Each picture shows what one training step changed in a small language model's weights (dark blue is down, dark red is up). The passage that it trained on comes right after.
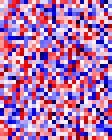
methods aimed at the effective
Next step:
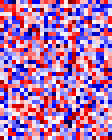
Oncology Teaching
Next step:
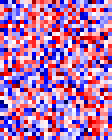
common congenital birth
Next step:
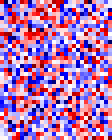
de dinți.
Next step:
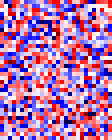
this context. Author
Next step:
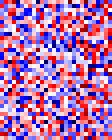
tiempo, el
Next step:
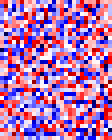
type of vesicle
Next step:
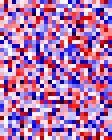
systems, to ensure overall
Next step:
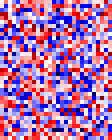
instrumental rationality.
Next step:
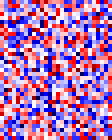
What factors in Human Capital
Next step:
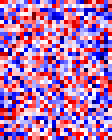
who are responsible for the
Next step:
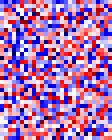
in Year 5 when they
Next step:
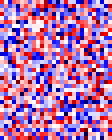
with 50-100 Hz electric
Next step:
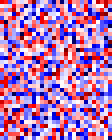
total of 10 adolescent
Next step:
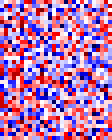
of the residuals obtained
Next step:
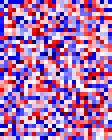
as well as good risk
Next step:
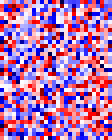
activity on your site.
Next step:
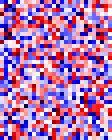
green electronics.
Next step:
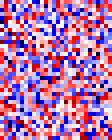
the literature. *Journal of
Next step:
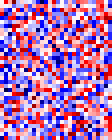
строится так,
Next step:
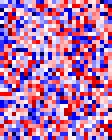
et synthèse de
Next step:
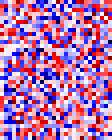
- Muzammil,
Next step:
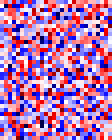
que seja capaz de
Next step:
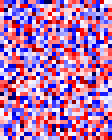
will show the route from
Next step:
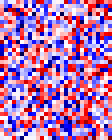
mediante la investigación y la
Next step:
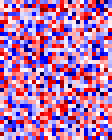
Fahrt mit der
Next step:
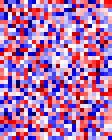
parameters. Keywords:
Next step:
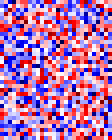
and poor outcomes, includes a
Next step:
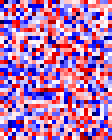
the integral, providing a
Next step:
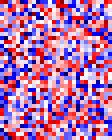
University – Saudi
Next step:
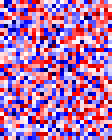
shakl berish,
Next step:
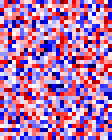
in coil diameter,
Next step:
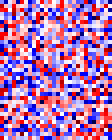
f: basal area,
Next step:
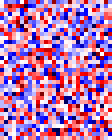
Through VCE, we
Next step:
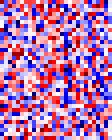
MIS-C. The
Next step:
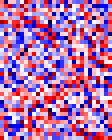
to understand their UX
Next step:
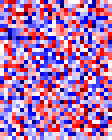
into 5 categories, namely
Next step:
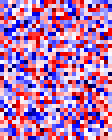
– Toshkent:
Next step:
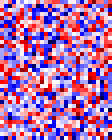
speech therapy
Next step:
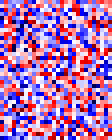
landmark decision through which the
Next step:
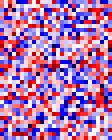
- ikkinchiidan,
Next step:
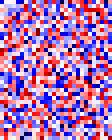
axloqiy qarashlarining
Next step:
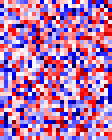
la politique économique
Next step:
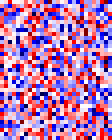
and where and how to
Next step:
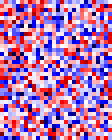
found that values of $\tau
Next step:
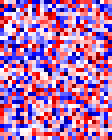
this coherent time
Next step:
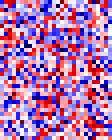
emocional do paciente pode
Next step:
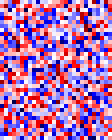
TPACK model developed
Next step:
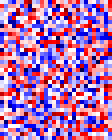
fiquei, minha
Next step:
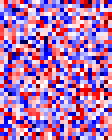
педагогами та
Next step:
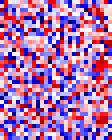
sayllar shakllanib,
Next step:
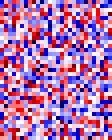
arasının da sahip
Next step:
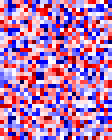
a wide variety of properties
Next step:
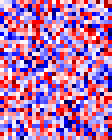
producten zoals
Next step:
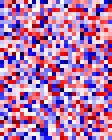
and lower probe concentration.
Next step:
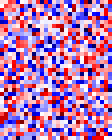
weight, fresh biomass
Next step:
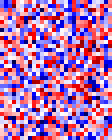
beradi! Doimiy
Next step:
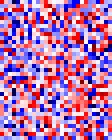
give the readers information
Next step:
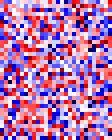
100 werknemers
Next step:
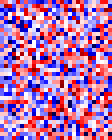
only be felt in the
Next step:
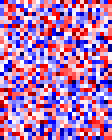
hereby declare that
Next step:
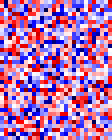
Ltd. uning
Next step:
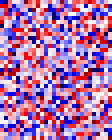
asosida o'z faoliyatini
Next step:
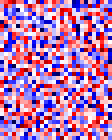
Bu gapdagi sevgi
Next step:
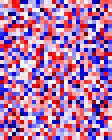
used in the numerical implementation
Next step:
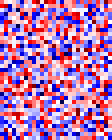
have an interest in leadership and
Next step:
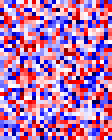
integrity of the work are
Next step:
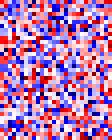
the limitations of these feature
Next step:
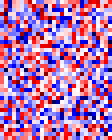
investors' presence has already
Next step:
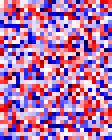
identified antibody based
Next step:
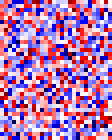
figures in human history had
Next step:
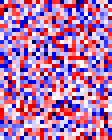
and sensitivity.
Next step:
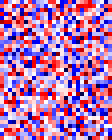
- Hand- loom
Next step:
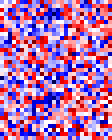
tanto, de poseer
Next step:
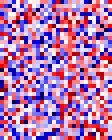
audio y luego
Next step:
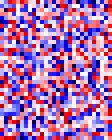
una aproximación comparativa
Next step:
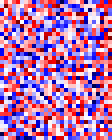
the publication of the source
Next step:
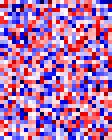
infection that elude
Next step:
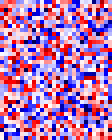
cartilha fornecida
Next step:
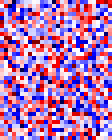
two fluids. This has
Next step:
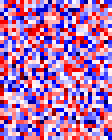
a angústia,
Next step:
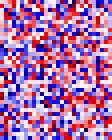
qancha kichik
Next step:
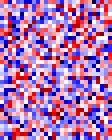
as creative. However,
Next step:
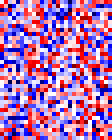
encourages us to look
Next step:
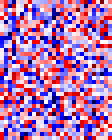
до видатних
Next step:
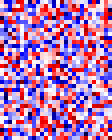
Pass Project Job
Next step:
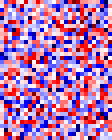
время Судного
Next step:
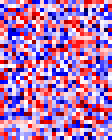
to those that are close to
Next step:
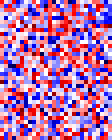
Hamal Lake is
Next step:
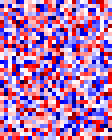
COLLEGE IN
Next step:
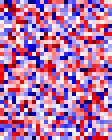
1 Evaluate:
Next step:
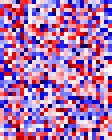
a single-beam system
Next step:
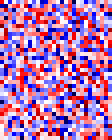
las formulaciones y a
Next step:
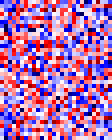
loneliness: A
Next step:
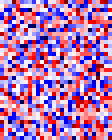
al tipo de turismo
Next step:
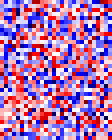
jonlantirish -
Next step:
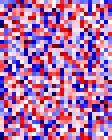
ethical design or implementation of
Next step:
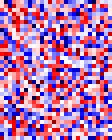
working may involve: -
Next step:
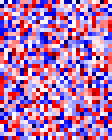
present simulations conducted on this
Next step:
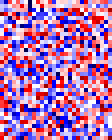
90s, virtual
